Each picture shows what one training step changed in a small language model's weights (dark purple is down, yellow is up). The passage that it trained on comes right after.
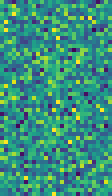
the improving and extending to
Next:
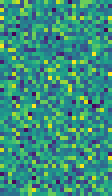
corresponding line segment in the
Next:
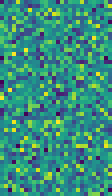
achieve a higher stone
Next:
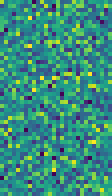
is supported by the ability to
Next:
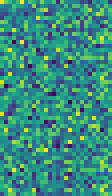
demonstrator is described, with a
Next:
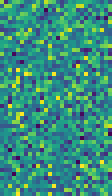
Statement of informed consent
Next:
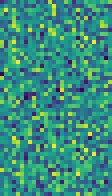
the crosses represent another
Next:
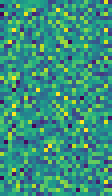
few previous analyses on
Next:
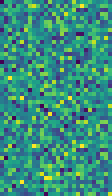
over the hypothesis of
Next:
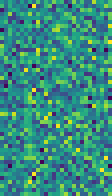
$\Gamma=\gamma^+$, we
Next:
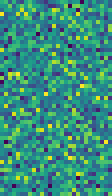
Fischer, F.D.
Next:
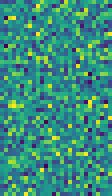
The *Law and Humanities
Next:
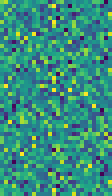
cancer), may prevent
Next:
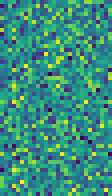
analysis has confirmed the
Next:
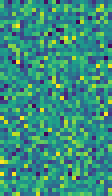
em Micro e Pequenas
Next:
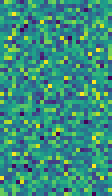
normalized to the largest
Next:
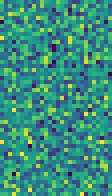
the exponential damping of
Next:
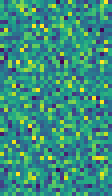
organiser le travail en
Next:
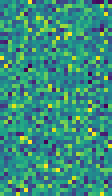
The adversary's goal is to
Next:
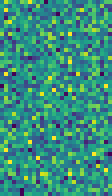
conduct class-wide forms
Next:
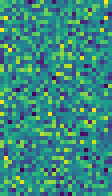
γ , IL-1 or
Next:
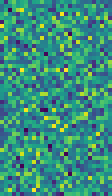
commercial or financial
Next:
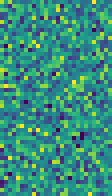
ko'proq vaqt
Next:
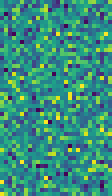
yor. Bu zamonning
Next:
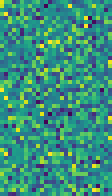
Science & Technology.
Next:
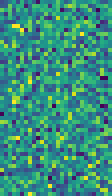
read these and ask all the
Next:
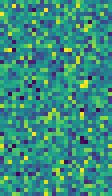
are parameters. There is a
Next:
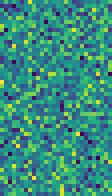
de assinar: Eu
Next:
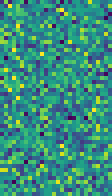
modules confer risk of
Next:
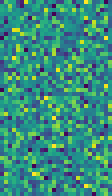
step in academic
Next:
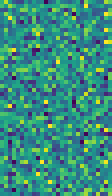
was sampled twice,
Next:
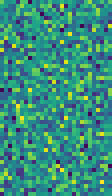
papilla cup-shaped
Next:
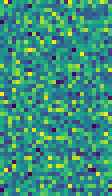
for $t \gtrsim
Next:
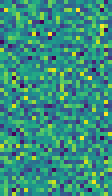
big, benign and
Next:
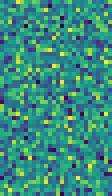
J, O'Riordan
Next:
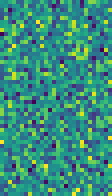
capabilities is summarized
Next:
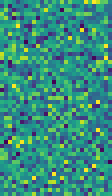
curve for logistic regression
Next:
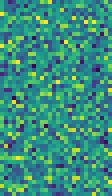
given matching $M$
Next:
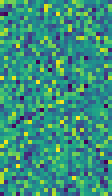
average them together. The
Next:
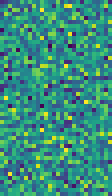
gap in understanding how
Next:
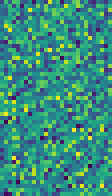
a specific period of
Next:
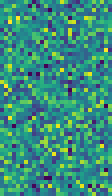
in Dynamic Environments,”
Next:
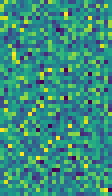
Total number of elements
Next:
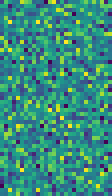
va hisob siyosati"
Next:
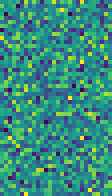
el rendimiento sería
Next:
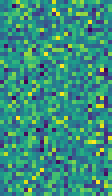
competición entre las
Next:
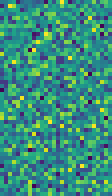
peaks are present in the distribution of
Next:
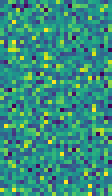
the Bayes optimal line.
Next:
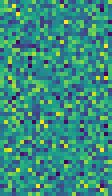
libraries that are
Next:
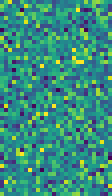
capacity of an imaginary
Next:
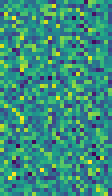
users, and last longer in
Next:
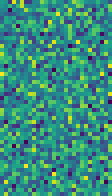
mediante el empleo de
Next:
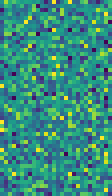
reachability analysis of dynamical systems,
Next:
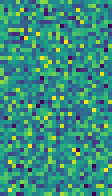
the {\it Exploring the
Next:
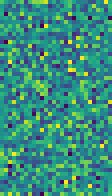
Analysis of Singability in
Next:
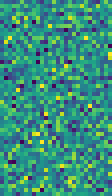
governance and institutional
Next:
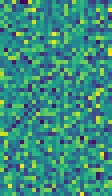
em um aumento esperado no
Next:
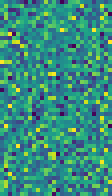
by conducting interviews with
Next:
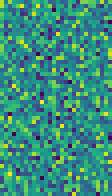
Mo et al. applies
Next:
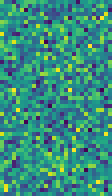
researching, and writing.
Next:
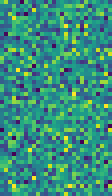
coordinated *Cmcm*
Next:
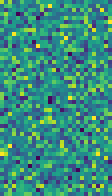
lower body, including the
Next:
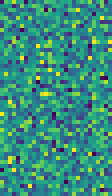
xizmat qiladigan
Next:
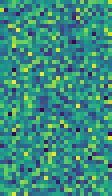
facts in real life
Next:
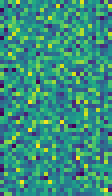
manage different types of information content
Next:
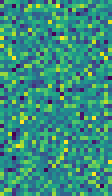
an active control group, and the
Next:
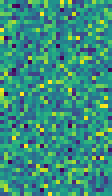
supporting electrolytes, and
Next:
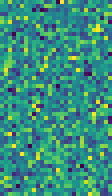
are of sufficiently abstract
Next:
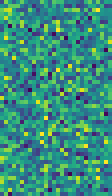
ochib berilishiga
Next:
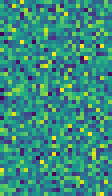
material, its use for large-span
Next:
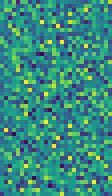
T1, for the second case
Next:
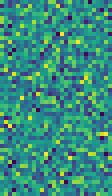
va buddaviylikda
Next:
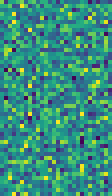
characterizes the effective area of
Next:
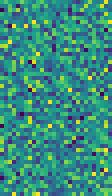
for wave vector, and
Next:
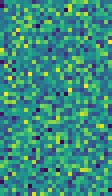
have compared the results achieved
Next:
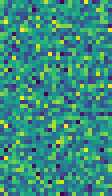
etadi. Farg'ona
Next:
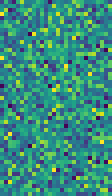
of the research – financial
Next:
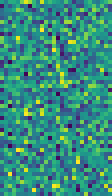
не мешать, не
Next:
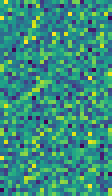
en el proyecto.
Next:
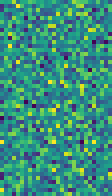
по сравнению с
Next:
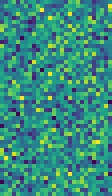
for pre-existing condition
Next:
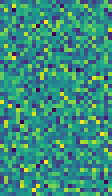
objective to provide projections
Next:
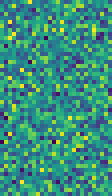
of unitary amplitude and
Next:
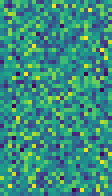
and can partially cancel
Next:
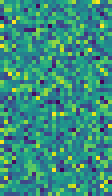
model; conversely, as we show
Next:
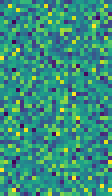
equation in the A and B representations
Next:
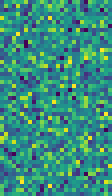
storica e teologico
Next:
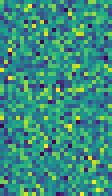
line with an $AUC =
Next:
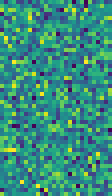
dynamics of a driven open
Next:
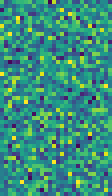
the cyclisation of the
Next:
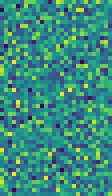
over Ethereum state and
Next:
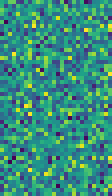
we discuss the implication of our
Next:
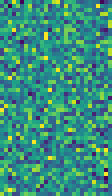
clusters for demonstrating
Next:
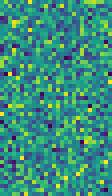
The participant was then instructed
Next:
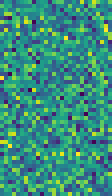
Education*, vol. 19,
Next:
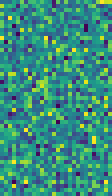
the population. Components
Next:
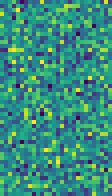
The CXR images of the
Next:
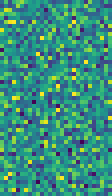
damage. Emerging
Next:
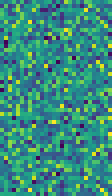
would see if placed inside
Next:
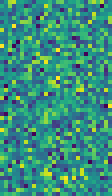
the output rate of these signals with
